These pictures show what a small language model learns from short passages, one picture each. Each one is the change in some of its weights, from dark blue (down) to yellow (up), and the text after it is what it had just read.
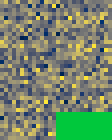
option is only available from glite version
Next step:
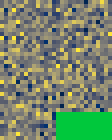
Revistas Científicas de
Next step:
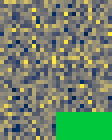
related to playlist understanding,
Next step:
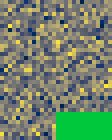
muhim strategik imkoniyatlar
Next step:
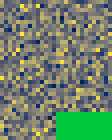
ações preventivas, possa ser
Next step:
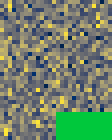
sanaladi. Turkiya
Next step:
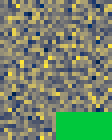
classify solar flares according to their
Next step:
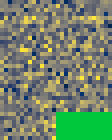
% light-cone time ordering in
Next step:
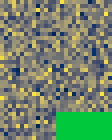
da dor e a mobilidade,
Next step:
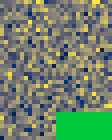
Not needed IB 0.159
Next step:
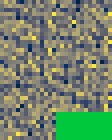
14%. В среднем на
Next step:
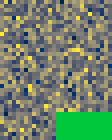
períodos assintomáticos,
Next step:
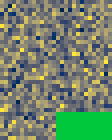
the mean velocity profile is proportional to
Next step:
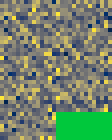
Williamson (1985)
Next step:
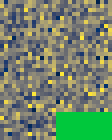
significant voltage decay after the first 100 h,
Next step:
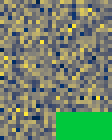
(ETT)da ishlatish uchun
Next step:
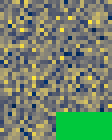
transverse cracks under immersed
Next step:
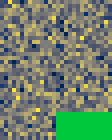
\item \textbf{Authentication
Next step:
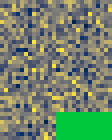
Agency. Then data and information from literature
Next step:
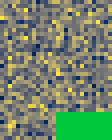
response and order of the filters are generated.
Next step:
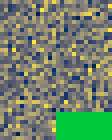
These unstable modes have long been proposed in
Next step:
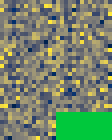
nonzero external magnetic field were measured for two field
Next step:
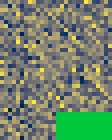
\ref{fitpars} the input functions
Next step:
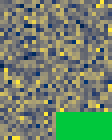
fell while digging. He had
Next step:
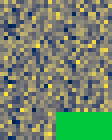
of Community Medicine,
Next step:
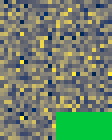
application. Functional seeds such as
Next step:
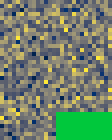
them relatively independent of the conventions of
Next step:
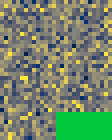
qiladi. Xulosa qilib XX
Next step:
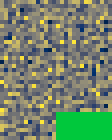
- the necessity to develop and implement a
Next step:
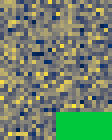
treinada, o risco de
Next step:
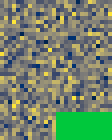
We selected VO_2 as it presents a
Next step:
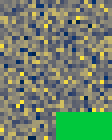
of both D--lines. As follows from
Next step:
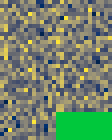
and numerical analyses for the effective
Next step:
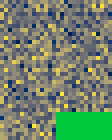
Researchers [19,20,21] have also
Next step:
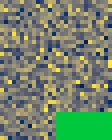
Figure 1: The Sewu temple and the
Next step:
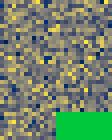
it can be noted that: - A decreasing
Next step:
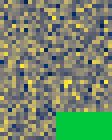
for tunnel diode oscillator, TC
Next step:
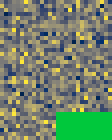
sistema dióptrico complexo em que
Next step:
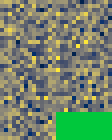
qizi”. “Milliy
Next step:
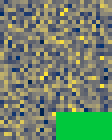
will suffer from unpredicted
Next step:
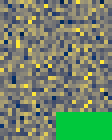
= {1 \over \rlap/q
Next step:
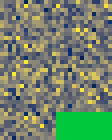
the probability of finding one particle with momentum
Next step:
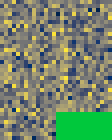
required. In our experiments, the sample was
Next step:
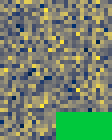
the designed ABSP model, in solving
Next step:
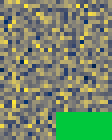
Hector Parra³, Jordi
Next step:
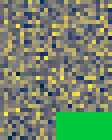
pregnant women aged 15–49
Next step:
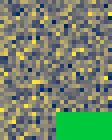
[36] have features of the energy structure. As
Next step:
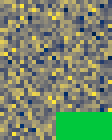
os descritores com o operador
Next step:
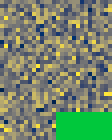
investigate the impact of virtual excitations on quantum
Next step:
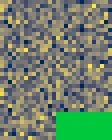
proporciona elevada oferta
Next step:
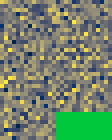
re-synthesis, without compromising
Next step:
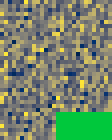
fiber color, fiber length, and
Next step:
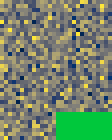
Measures and Their Improvement
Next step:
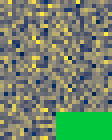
табиатиغا кўра
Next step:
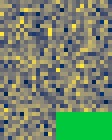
the light states corresponding to dilaton operator
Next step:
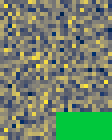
the pseudo-color function is
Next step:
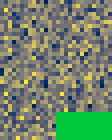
clustering, independent of grain size, phase
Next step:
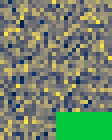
modifying only their acceleration; their velocity
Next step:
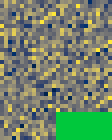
well as the mechanisms for their implementation in
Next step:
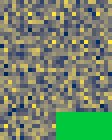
as it illustrates the range in which our assumption
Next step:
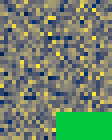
still help us survive dangerous
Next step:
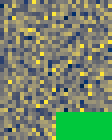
2 % their tensile strength decrease at
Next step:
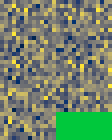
US is an example of how the Russian
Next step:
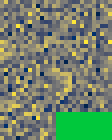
systematic compassion of their
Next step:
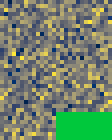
nanowires with atoms sequence
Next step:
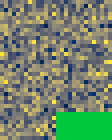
individual expectations for the healing process
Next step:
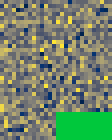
had mild cognitive impairment,
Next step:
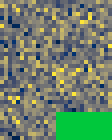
In the case of SNe with a powerful
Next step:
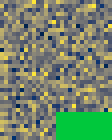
and brownish when dry;
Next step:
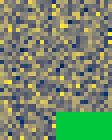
right (R) from the symmetry point $\zeta =
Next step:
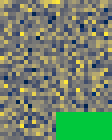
huquqlariga rioya qilgan
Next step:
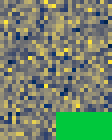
addition to losing confidentiality,
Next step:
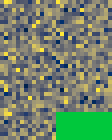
nessa posição por cerca de 5 a
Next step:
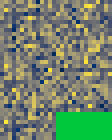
photometric, radial-velocity and
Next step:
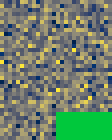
has ignored. The first-attempt
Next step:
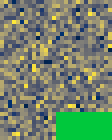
[a] Department of Metallurgical
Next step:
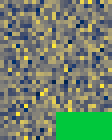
for supporting other countries given suitable
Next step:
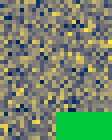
Island Turkey, World
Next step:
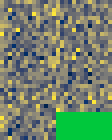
observed by changing the noise correlation time.
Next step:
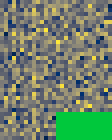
its experimental exploration has undergone a
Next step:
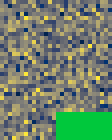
Mujer Universitaria, porque se
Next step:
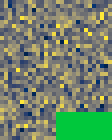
do not know how to invert this function
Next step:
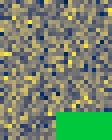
thermodynamic parameters and for induction times
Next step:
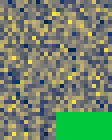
inglés, *Application Management
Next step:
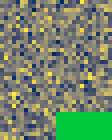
sensors Actuated Cutting,
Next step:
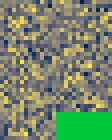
professores. A infraestrutura
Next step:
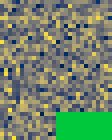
$\delta \phi$, vary in the same way
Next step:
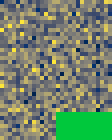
sample of bursts (Nousek et
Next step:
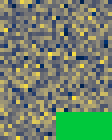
a detuning with respect to the resonance transition
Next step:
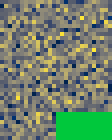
викликати підвищений
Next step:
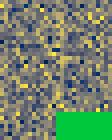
not even be external for the participants could have
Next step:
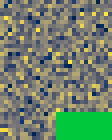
*5.2. Daily usage of
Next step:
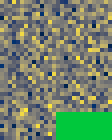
Policy Studies, Queen's
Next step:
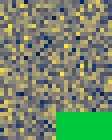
tariximiz haqida nafaqat
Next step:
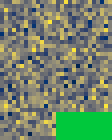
continue, after the middle of the
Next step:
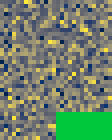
halo populations derived from simulations that employ
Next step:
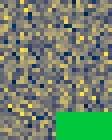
воздействие Г.А.
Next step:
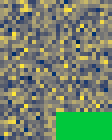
Master in 'Archaeology and
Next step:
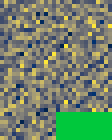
principales ejes vertebradores
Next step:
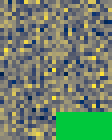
work 25(83.33%) and also having
